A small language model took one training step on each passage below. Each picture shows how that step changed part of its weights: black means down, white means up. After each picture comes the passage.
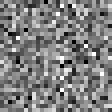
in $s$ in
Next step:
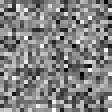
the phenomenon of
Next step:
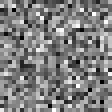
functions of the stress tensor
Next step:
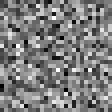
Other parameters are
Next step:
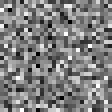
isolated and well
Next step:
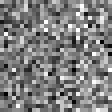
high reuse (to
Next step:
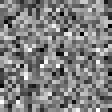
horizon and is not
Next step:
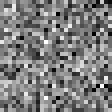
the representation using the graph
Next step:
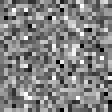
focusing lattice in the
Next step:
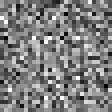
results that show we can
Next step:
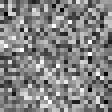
of the curve indicates
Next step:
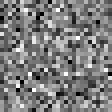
for Model 2 with
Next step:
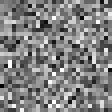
the particle, as well
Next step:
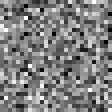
the struck quark
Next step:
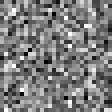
workflow. For our
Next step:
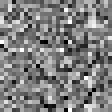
their essence. We
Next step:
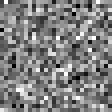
to execute the
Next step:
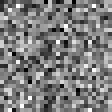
charged particles are reported
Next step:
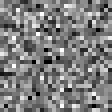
dynamics. There is
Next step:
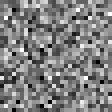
collection dates.
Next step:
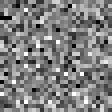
mainly $c
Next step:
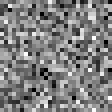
into the reverse diffusion
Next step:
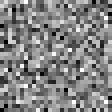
of NGC
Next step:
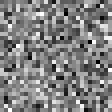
networks have made notable
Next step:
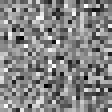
be written as a real
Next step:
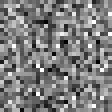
National Science Foundation
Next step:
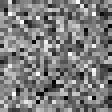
case, we find that
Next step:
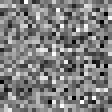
geometric mean of
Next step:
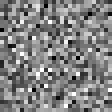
as a link between experiments
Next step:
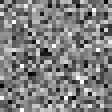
here as well.
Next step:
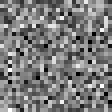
and the {\it
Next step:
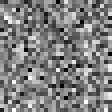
methods have been proposed in
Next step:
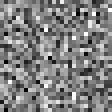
Therefore, if a
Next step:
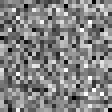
specific electric conductivity
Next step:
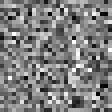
incidence direction,
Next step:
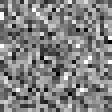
used a total of three
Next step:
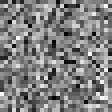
dark matter experiments search for
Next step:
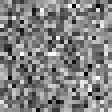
and matter multiplets relevant
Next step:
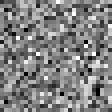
cable ISPs
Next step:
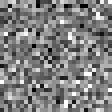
field sampled on a
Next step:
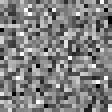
is the same as the
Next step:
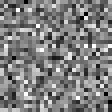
are the examples of
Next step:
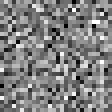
architecture as
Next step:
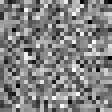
natural explanation for
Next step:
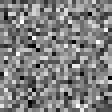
between the users.
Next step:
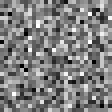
\ba Im
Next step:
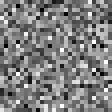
right provided we choose
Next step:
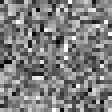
is a functional of the
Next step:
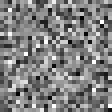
that in (a).
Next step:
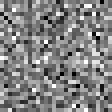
altermagnetic magnetization
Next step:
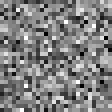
plots the frequency of
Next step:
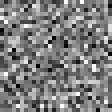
detailed analysis is presented for
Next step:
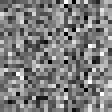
- Algorithms are
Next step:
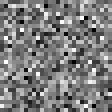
details. A more
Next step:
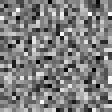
in the same point
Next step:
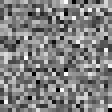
the propositions in
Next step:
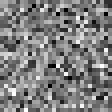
the constructed graph.
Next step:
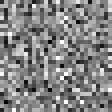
(point $E$
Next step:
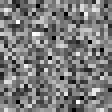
consistently with it being
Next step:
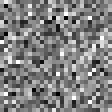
failure state,
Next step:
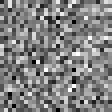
source named
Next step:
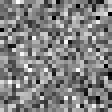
as the linear response theory
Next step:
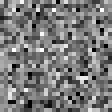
future. Furthermore,
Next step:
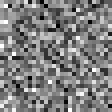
complete stop pair decay
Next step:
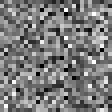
arguments we have
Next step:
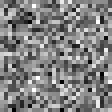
the top of the true
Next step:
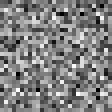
the action into two
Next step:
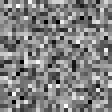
the continuous disk model by
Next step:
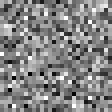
the up-spin one
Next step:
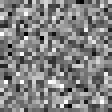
and $\kg$
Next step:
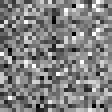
moderate temperature and
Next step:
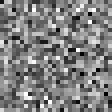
to the white
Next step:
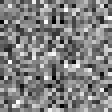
and incorporate
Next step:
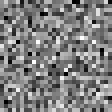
strain fields during
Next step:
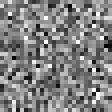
proper, the fields of
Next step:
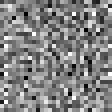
For example, in
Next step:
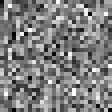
completely isotropic
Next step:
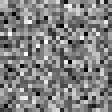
that this is not the
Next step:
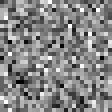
addresses similar issues
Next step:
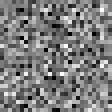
\alpha y z
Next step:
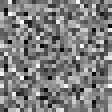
case of PSR
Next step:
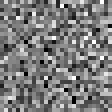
LSA condition in
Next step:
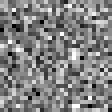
contribution is not contained
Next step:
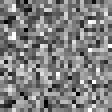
Ricci tensor,
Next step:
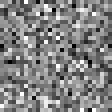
scale, with the average
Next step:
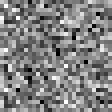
solution (top left panel
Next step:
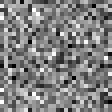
calculated in the standard
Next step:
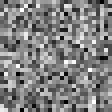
the poloidal component
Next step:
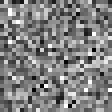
gives a temperature noise for
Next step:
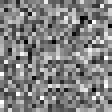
matter candidate was also proposed
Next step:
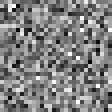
which of the nine
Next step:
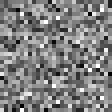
the Euclidean
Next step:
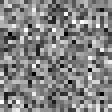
about 46M lines
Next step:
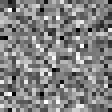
$\Delta$, the
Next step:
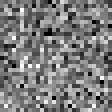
T. The lines represent
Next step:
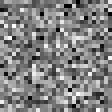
consider $\mu$,
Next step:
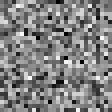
sequences are not
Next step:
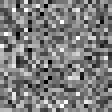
panel:} presents
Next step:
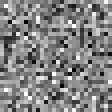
details of the beam
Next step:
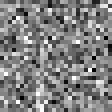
This reconstruction is the
